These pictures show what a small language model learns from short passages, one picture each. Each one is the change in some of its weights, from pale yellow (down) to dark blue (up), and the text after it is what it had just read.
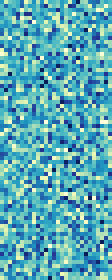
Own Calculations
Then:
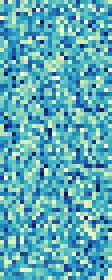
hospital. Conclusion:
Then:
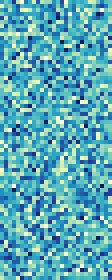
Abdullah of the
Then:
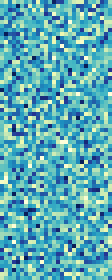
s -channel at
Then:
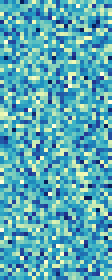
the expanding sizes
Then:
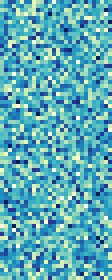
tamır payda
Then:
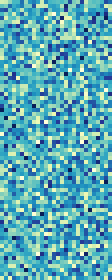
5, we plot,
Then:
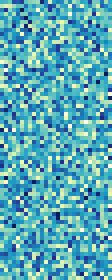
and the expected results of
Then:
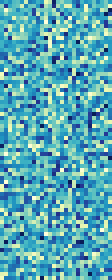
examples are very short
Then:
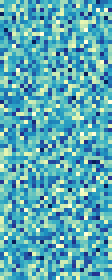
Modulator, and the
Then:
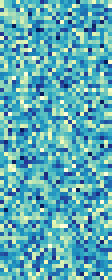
ni en grupo ni por
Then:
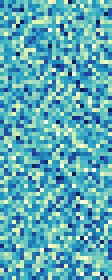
dan perbuatan baik
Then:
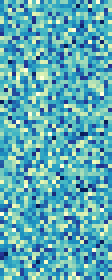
Concebida esta
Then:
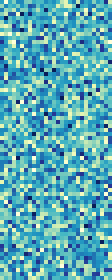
asosida baholash;
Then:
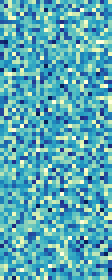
para diferentes partes do
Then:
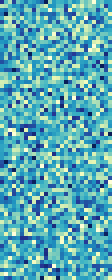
was applied, with both
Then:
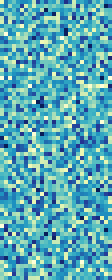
tushish imkonini yaratish
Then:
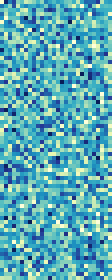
limited number of experiments and the
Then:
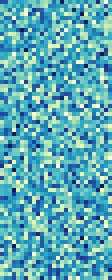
for students who have been in
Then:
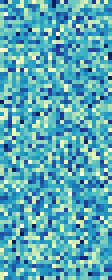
which are sampled from
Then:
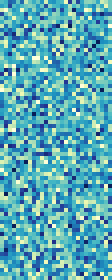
ocorrência de
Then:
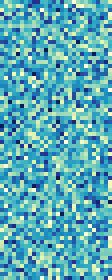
comments about the content of
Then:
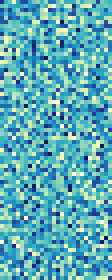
people with disabilities and their
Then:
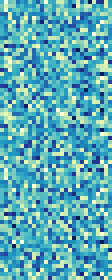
of Information Analysis Tools in
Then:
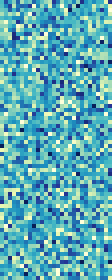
and Vineetha et
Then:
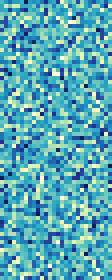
it captures repeat
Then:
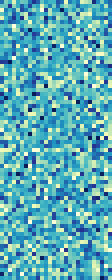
officials (43%)
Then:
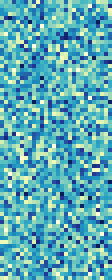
51]. The Indian
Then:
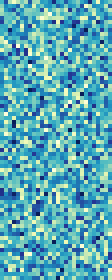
va fizikasi instituti
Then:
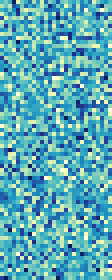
end of the mill.
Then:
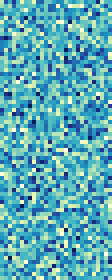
earlier by Cook and
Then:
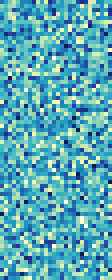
vision sensor. Using
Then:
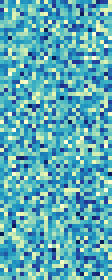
e utilização dos recursos
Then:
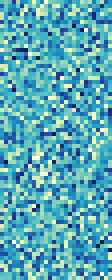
talk therapy
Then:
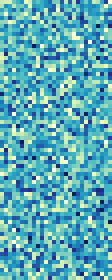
en la figura 6 se
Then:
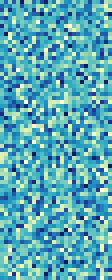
in other buildings.
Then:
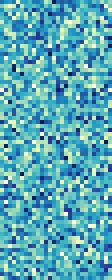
essa travesti e a
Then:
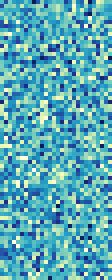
but separate smaller
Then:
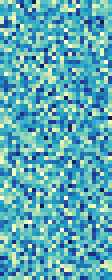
In addition, kinesis
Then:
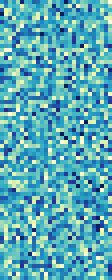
difficulties for universities
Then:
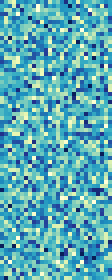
zarurati asoslanadi.
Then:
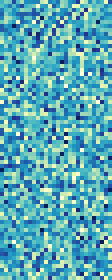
transformation is a significant organizational
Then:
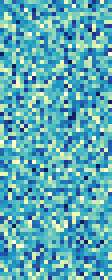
Depuis plus
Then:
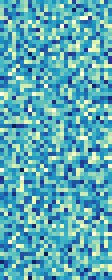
design, (4) design
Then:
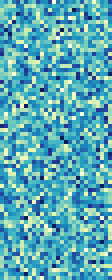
While different approaches how to develop
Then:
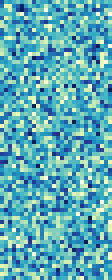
enables programmable
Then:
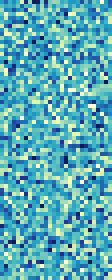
suv havzalari
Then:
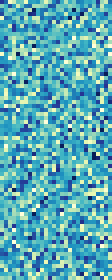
could have appeared to influence
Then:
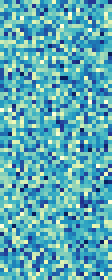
de 200 pinturas
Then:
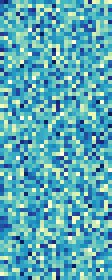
Therefore, similar trends were
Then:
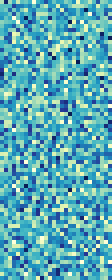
of and factors influencing
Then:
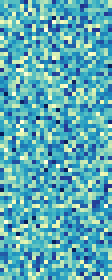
(2020). Approaching
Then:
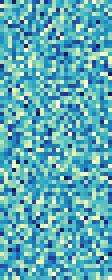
and social learning. Research into
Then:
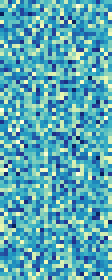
the paper publication was
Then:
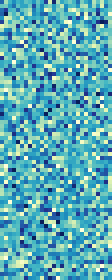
compared with the average.
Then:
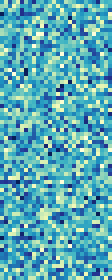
This comprehensive analysis was conducted
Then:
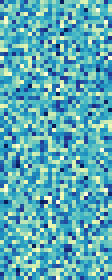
which posits that knowledge,
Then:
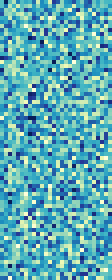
під час повстання
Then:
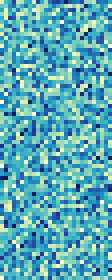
physiological and functional
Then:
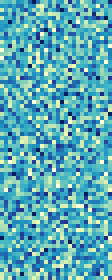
260 ms component was
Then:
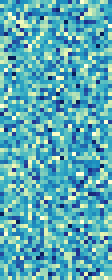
interface. Although the
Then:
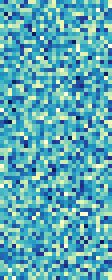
Rishtonda esa
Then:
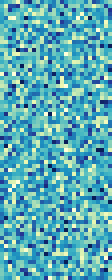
внесення змін
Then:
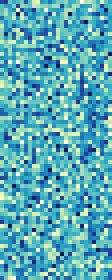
de esta ruptura
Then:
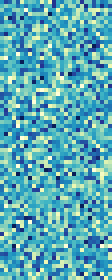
on peripheral
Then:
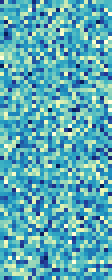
often disposed into surface water
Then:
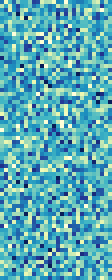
Lab of Aydın
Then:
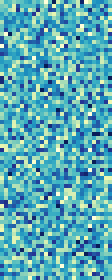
meses com adolescentes do
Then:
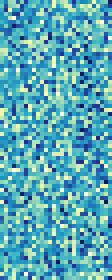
bo'yicha treninglardan
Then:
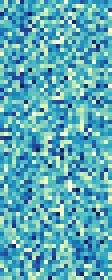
statistically significant difference was found
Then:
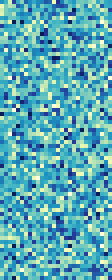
The data to be collected for
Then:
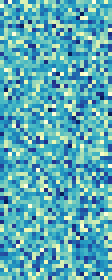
что в случае
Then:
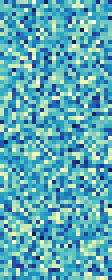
food, and track food
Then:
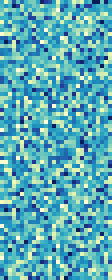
belgilab beradi
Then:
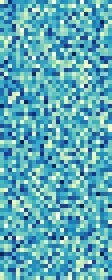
and rutile-type
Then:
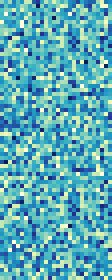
forms of ischemic
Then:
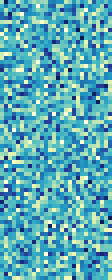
the strongest predictor of
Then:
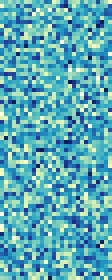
plat dit de la
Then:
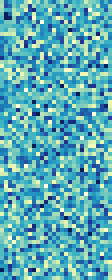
Une baisse du
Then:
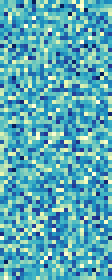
chance for the future,
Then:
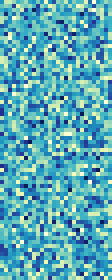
next horizon in mechanisms and
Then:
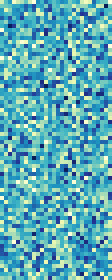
В статті
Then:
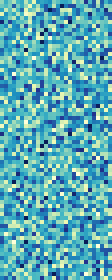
academic performance of business education students
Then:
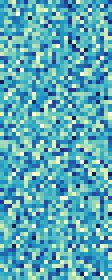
and systematized in this
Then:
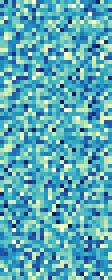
block would confirm and
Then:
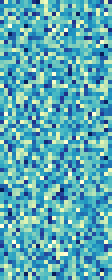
лихорадки у
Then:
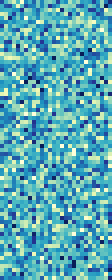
individual’s ability and
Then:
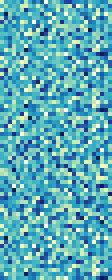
of Research Software Research Software
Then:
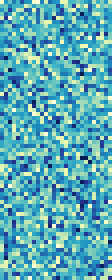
uma possível relação entre o
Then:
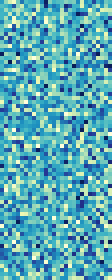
Société des naturalistes
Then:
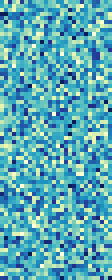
this study was conducted to
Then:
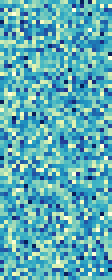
de psicología general y
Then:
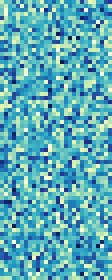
usually truncated, for
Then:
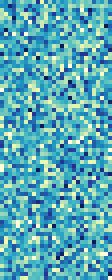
eines Fragebogens
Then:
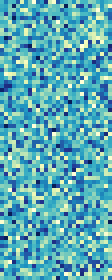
North Konawe.
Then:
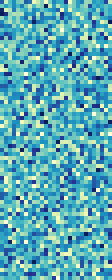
the work on facilitating a
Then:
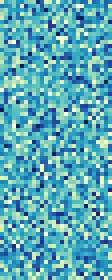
highlighting these hybrids
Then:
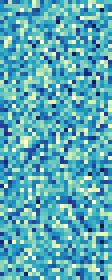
statistics of field-based
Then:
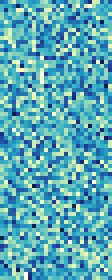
oshirishga xizmat
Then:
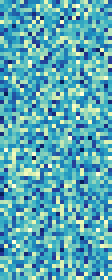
whole family is educated therefore
